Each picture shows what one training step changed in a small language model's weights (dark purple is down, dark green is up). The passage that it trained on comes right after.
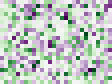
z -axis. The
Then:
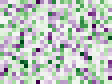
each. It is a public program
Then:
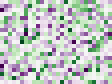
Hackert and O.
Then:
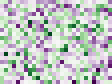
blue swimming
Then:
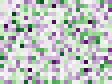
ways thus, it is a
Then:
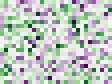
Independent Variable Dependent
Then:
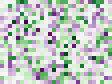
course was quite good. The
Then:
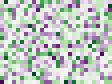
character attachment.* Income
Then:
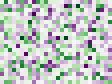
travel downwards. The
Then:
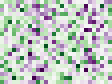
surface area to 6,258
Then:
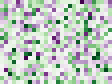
Introduction Liver cancer is the
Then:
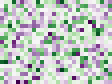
welfare problems related to the
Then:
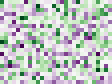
as very significant, but project
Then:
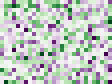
Area Facilitating
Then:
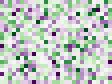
and competencies, foster
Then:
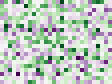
skewed distributions do not
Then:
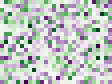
could not be determined. Moreover,
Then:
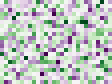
input, the system compares
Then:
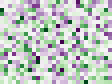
sets are static.
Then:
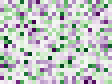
viscous sintering process
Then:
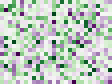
marginal utility of
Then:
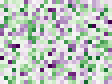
etc.) often have to deal
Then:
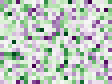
for adults and children. EU
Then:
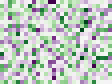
education. Achievements
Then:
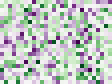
individuals. Continued research
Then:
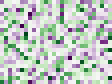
providing skilled labor and
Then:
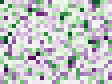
however, adolescent obtain
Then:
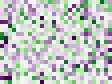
on adaptation and innovation.
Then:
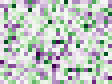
A lakshmana
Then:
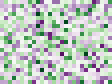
are not practising it.
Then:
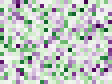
from literature: for example the values
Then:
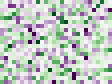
units equal to an amount of
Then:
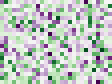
code: Manufacturing of
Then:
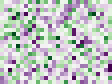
Analysis No change in β
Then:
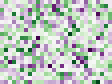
Guiding Principles
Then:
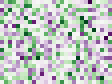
school teachers, Negros
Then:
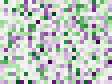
four null hypotheses, set
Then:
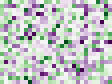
processing and computer vision.
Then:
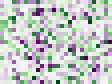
2.5 mg of sample was
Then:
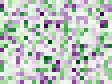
the government that change the functioning
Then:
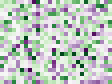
years is 30%. It is more
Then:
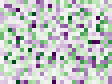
(Weber et al.,
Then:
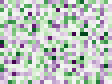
to generate the most suitable linear
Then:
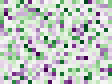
a remarkable endurance
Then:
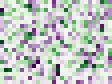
versatile platforms for
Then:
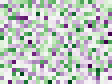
to an underestimation
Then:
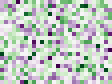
particular? Were there other government
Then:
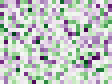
- \ln k$ or
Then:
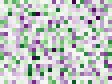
few weeks or months they
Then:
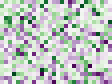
importance of dedicated data
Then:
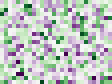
the segregation by patient
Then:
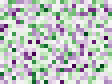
means to offer better economic and
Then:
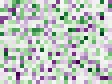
from rural life, nature,
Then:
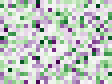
much as 2–3 times the
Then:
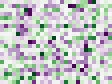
User Position and
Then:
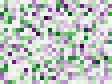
sequencing facility was used
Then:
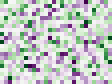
upper end to lower
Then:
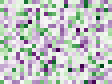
chemical vapor deposition
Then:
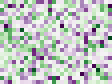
disponer de un
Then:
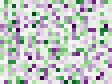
that turn to attractive
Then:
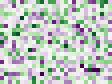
that they have no known competing
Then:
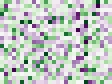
used has been booked at
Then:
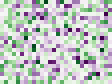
characteristics. It can be applied to
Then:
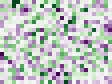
A dorsal approach between the
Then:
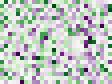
plan rewards employees with a
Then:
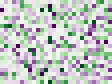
use zoom technology for learning
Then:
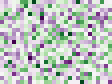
designation of MS agencies
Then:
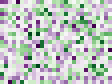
saw it as another fad
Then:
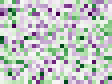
their views n = Sample
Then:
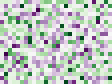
$O(r)$ extrema
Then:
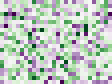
To expand the optical
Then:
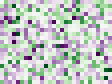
by egalitarian
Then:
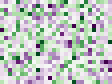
said phenomenon. We report here
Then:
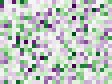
Research in the arts Weaving
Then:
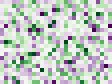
(n) For every central set
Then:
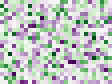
used to evaluate presentation skills in
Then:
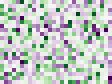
significant. The WT is
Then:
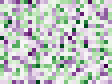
resistance of ZA-27
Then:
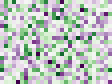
each flask. The change of
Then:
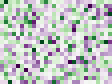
teacher quality and instructional
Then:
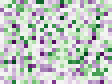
100 hypothyroid
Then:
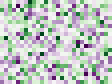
on the molecular bonds
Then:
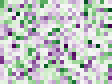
concept for handling a discussion
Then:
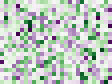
including the following: (1)
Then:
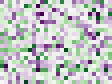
protecting transmission lines.
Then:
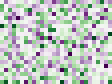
of game animals in higher
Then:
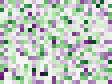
to build the capacity of
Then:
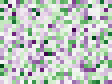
of the PGMs in
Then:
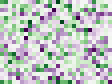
uzoq judolik
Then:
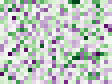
review was carried out. How
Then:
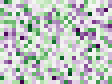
can be found in the technical reports
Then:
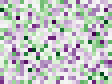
as mean ± standard deviation
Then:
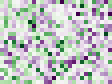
University of Trento,
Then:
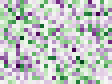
by drying and extracted
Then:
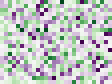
focusing on the effectiveness of models
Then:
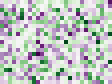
eat, than of any
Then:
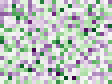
dioxide emissions. However,
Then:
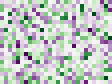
data available were most likely enough
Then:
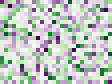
10 his gum to Ali
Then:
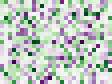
risk has several limitations and
